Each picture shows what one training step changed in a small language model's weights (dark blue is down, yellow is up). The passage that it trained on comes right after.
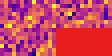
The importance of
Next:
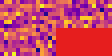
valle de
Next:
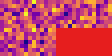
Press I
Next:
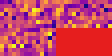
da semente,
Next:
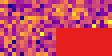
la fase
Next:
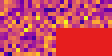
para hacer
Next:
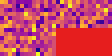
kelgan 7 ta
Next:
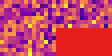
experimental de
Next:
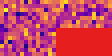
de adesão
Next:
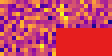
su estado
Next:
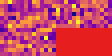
integrar a
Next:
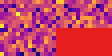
los mercados
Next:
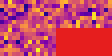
de lucru
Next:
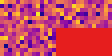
papel da
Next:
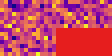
une partie
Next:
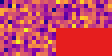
Durante o
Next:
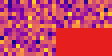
die in den
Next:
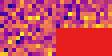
and its
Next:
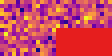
antes de
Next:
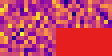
que se tiende
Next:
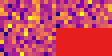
the essence
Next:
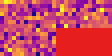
em micro
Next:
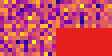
changes in
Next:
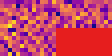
с их
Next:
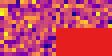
entender como as
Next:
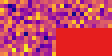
en exponer
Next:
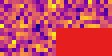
volgens het
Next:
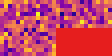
de atuação
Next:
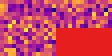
mais de 10
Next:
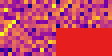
3. Pada
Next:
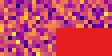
быть по
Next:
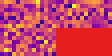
ta sudu v
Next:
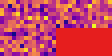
a la presencia
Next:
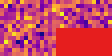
A katari
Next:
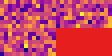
individual as
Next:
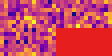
Estudo de
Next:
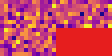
Valle de
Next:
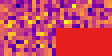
в той
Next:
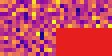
- santri
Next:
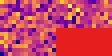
ela não
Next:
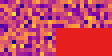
vento, de
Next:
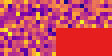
de control y
